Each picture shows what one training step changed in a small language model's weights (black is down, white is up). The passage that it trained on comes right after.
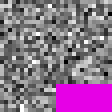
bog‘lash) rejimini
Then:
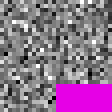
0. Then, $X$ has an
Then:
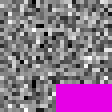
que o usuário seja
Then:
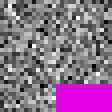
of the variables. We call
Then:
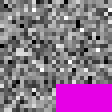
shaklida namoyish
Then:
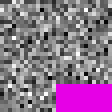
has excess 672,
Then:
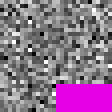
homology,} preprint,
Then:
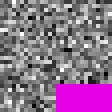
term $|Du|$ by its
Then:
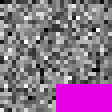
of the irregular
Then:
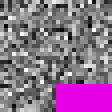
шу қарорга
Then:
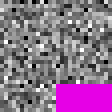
B. Simon, {\it
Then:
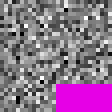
het bestudeeren
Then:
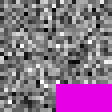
of the convergents we are
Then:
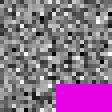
Cesar é uma escolha
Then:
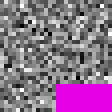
a Nota é calculada
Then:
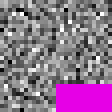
zīrā ekser
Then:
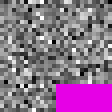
preparación del sujeto para su
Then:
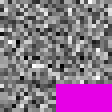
la estabilidad laboral y
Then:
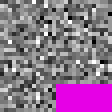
top. \end{definition}
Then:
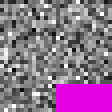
can be observed from Figure
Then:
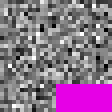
show as well that the terms
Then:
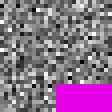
*clinical educator*
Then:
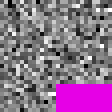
Petrescu, este
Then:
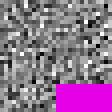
Олиб борилган
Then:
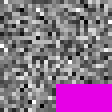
mazkur sohada
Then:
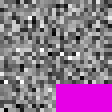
Узбекистан /
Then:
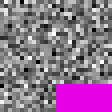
las herramientas más
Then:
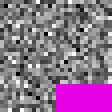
affine Toda model and
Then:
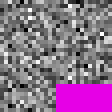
For Lie algebras $\frak g$
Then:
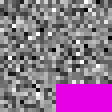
[accessed 2023 Apr
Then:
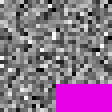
latter case, homogeneous
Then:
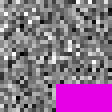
hayotga tayyorlash
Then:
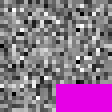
должны быть
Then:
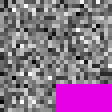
of basic throw; defining the
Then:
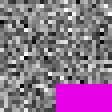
a simpler version of Theorem
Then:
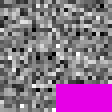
las televisoras y/ o
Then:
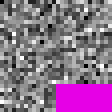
problemas de saúde, em
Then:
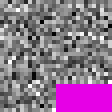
framework naturally
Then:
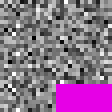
Science and Innovation
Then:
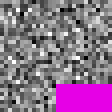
Ko‘hna Urganch
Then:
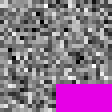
Banach space $X$ will be
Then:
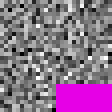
тақозо этиши
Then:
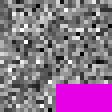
Mas praticá-la:
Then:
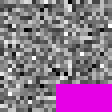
theorem on dominated convergence
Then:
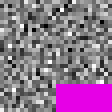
kuchayadi. Fan va
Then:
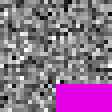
The second example shows that the
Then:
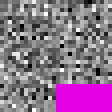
Recently, Y.
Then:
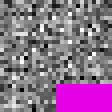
знания законов
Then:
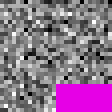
used the average of
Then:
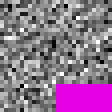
we obtain the classification of
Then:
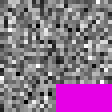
a $*$-structure on
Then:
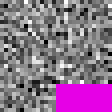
одной кромкой на
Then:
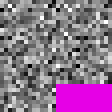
\leq \lambda(G)\leq
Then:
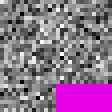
sosyal medyada
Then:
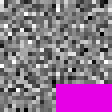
ehtiyoj va
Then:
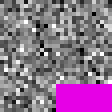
following formula: \begin{eqnarray}
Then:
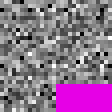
\newblock On subgroups
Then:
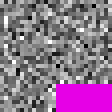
ta'limga ilk qadam
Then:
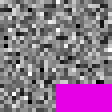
\frac{\partial^2 h}{\partial
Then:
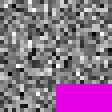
na przykład
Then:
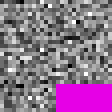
cabo su determinación
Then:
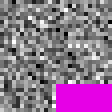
entries with absolute
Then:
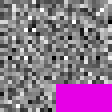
– например, при
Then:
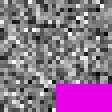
OA strategie
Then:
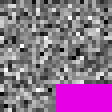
is a restriction of some operator
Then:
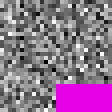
d\theta \leq C\left(
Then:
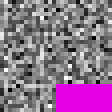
\item $v$ has a
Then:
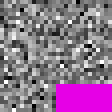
mantenimento di razze
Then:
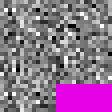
X Til bilimlari X X
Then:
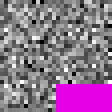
and plasma/serum
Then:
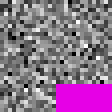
that letting \begin{align*}
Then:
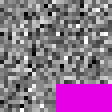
таблицы 2 и
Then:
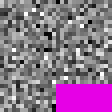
comunicação. Esses
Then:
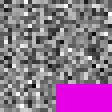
given. We define $T^{\ast
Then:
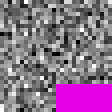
оформление (к
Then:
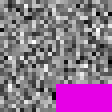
menggunakan pola
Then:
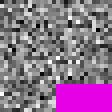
are grateful to P.
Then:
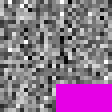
$X$. We can assume that
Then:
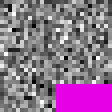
лет, при этом
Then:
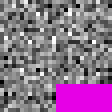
- Алматы:
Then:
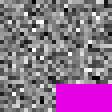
trivial normal bundle and
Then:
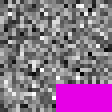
exercem alguma
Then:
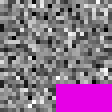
appearing in the speed of
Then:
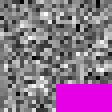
This fractal approach to the
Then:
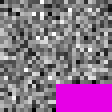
entre los intérpretes y
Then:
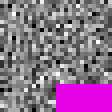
для розвитку
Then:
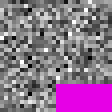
do dia, discutimos a
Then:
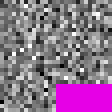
of $K$. \ps Note that
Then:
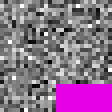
common basepoint are said
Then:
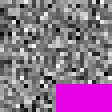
на база стойност“
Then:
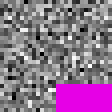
such that $$ v_i\in
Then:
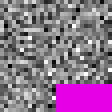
the next natural question
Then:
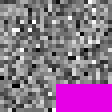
Konibodomga oid
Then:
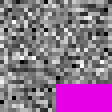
A. Santal\'o
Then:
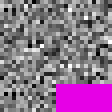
джерел НС
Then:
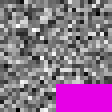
s/d). Segundo
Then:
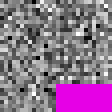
its longest side, or the
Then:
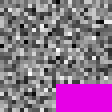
a replicação viral
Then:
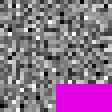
k\}$. The {\em order} of
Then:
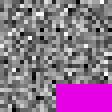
cases $a\le 4$ are
